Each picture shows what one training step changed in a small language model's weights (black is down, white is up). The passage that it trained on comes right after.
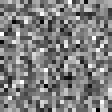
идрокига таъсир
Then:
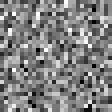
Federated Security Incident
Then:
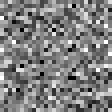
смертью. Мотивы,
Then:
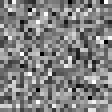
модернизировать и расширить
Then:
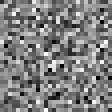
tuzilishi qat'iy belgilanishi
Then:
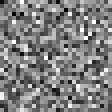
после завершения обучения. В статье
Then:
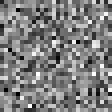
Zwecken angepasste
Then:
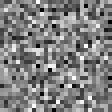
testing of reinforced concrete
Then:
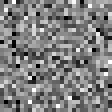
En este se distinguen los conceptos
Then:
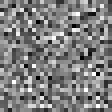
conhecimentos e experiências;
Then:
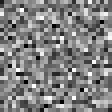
as leis que amparam o sistema de
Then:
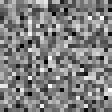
benéfico nos organismos vivos,
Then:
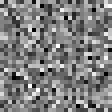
дончилик. – Тошкент,
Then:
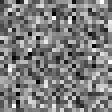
la protection des données des
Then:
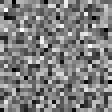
balanceada com vitaminas e
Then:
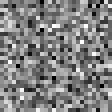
AS of Azerbaijan doctor of
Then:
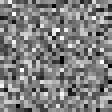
naukovykh statei na
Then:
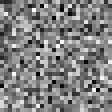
(z.B. Koordinaten).
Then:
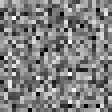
pergerakan kendaraan atau dirinya
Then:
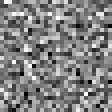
испытывает затруднения
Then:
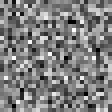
к желаемому значению с точностью
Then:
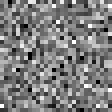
una comprensión más precisa e integral de
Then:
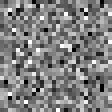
without doubt that the
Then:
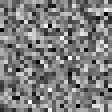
мутолаа қилишда энг
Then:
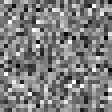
programa saúde da família.**
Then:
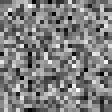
abgebaut werden (FRÜND
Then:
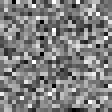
catalan pyrenees and the
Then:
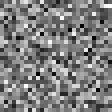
Verlag. Tübingen 2012. 7.
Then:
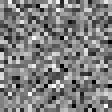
sifatida ko'rib chiqish zarur. -
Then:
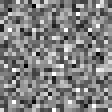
a proibição uma "manifestação
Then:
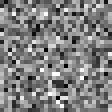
industri rumah tangga. 2.
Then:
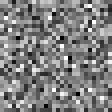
de la Economía Política*
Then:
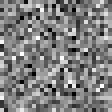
por falta de tempo. [...] Gosto de
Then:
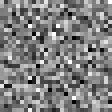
A problemática consiste em avaliar o
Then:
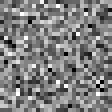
dolzarbligi: Xalqaro
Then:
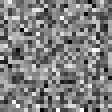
o‘rganish; mustaqil ravishda
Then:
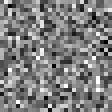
соответствуют степени владения им
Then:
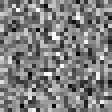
Функціонують ЦОДи як
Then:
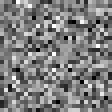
по материалам балканской
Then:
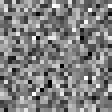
instruments for RECs. COME
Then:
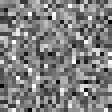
luidt: inzicht geven in
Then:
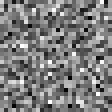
xizmat qiladi[13]. Xususan,
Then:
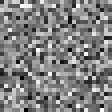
KÜMİ FRS’nin,
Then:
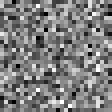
"Innovative enterprises",
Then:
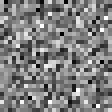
econometrisch, onderzoek dat is
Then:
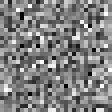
modos, percebe-se que não
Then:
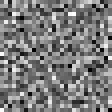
НАН Казахстана,
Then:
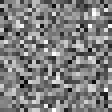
Педагогик касбга
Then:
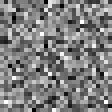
shuni aytish kerakki, milliy
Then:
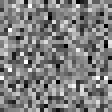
de esas evaluaciones vienen
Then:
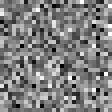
– new record). Ryc.
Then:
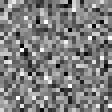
Respublikasi Bosh prokuratura huzuridagi
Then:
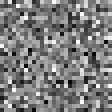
bersang, u senga hosil
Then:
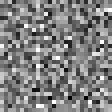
антисептики кустарного
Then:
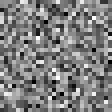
barkamol, qodir shaxslarni boshqaruv
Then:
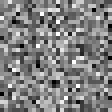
селективное применение функциональных проб
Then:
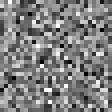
«це лише на перший
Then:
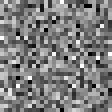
no es definitiva. Los pueblos más
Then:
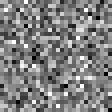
Исследовательский треугольник
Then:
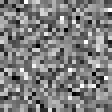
нарушением этих законов. При
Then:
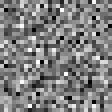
Bénin Dr (M. C.)
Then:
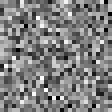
para as crianças, fabricados
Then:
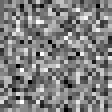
suami juga dapat mencumbu, untuk
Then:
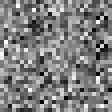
مراحل احسن عمل
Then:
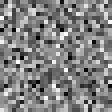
und Projektleiter für Banking
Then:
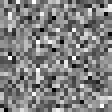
actividades y agendas. Los resultados
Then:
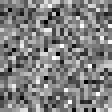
qo'lyozmada kotib
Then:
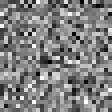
va kimyoviy reagentlar bilan
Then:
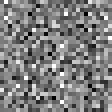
bolalarni ham umumiy ta‘lim jarayoniga
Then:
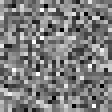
maksimal darajada foydalanish, keyingi rivojlanish
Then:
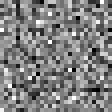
Dilorom Shodmonqulova
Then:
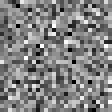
(например, имеющего
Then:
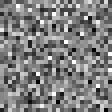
Sheriklik asosida kapital va
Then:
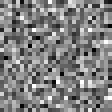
debe tener el sentido del momento histórico que
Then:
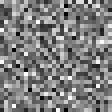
a worthy contribution to the
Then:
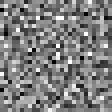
H Таъмирлашда -
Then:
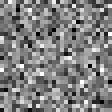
vom Meissner Kreis in
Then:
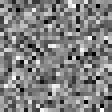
bo'lmaydi. ¹. Muhammad
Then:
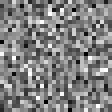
las repercusiones que las IES
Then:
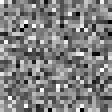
etgan. Shunday millatlardan biri
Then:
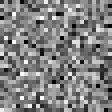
*Yayaq* istilohi
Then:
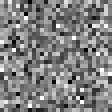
e-learning. In Proceedings
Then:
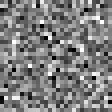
в трудах Эмомали
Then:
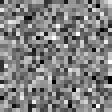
Saúde Coletiva*, v. 11,
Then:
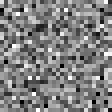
Vincent (2019) s'est
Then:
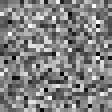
bagi para notaris dan praktisi
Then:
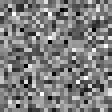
organlarining yagona integratsiyalashtirilgan
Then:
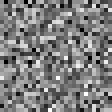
Гряникова В. М.,
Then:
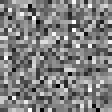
a esta situación el periodismo investigativo se
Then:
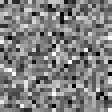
et.al. (2016) demonstra por
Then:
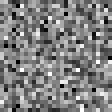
berjalan cukup efektif,
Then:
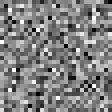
keagamaan yang dilakukan dalam konteks
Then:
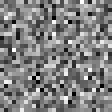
Lis J.A. i in.
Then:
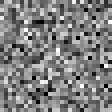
быть Роада, представители
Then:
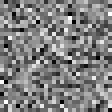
de vulgarisation du terme.
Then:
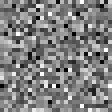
het volgende hoofdstuk worden
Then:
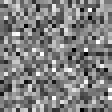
efeitos da gestão ambiental no
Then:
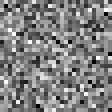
participio pasado en sentido activo o
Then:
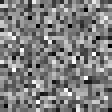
si legaturile Facultatii de
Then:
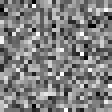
целевого уровня. Для
